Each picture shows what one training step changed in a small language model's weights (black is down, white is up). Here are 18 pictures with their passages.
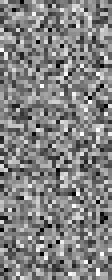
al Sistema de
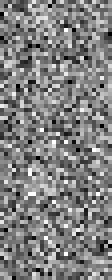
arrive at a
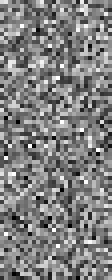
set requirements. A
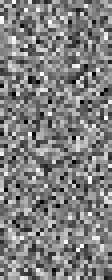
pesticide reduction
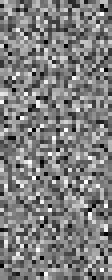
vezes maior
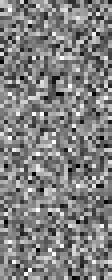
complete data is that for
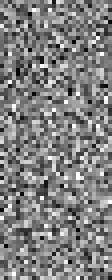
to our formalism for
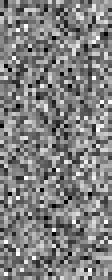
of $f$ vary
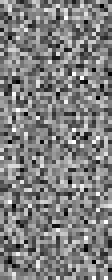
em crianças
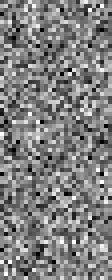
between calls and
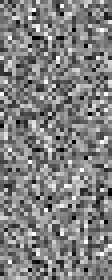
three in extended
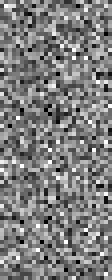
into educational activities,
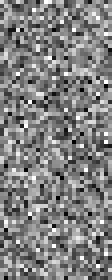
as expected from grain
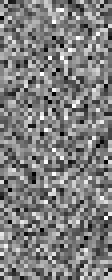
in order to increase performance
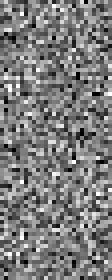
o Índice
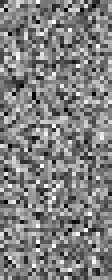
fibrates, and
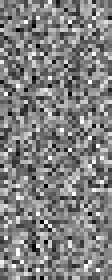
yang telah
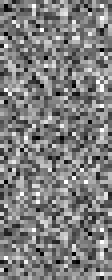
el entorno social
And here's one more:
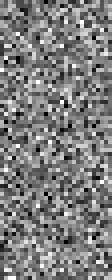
с музеем
